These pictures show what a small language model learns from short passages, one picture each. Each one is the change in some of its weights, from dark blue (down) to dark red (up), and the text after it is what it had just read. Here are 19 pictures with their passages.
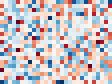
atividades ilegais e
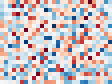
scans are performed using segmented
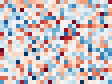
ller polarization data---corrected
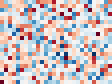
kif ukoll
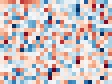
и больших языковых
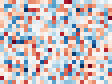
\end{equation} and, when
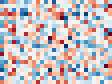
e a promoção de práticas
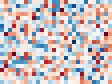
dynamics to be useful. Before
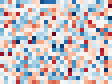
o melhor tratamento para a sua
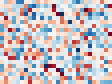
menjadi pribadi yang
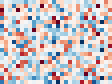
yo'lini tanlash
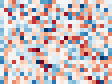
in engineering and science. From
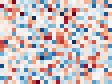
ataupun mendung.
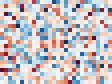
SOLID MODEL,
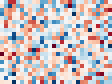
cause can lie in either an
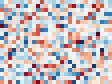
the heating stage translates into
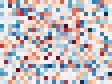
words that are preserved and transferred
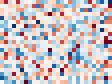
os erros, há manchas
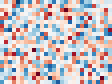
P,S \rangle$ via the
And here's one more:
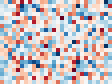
Phys.\ Rev.\ Lett.\ {\bf
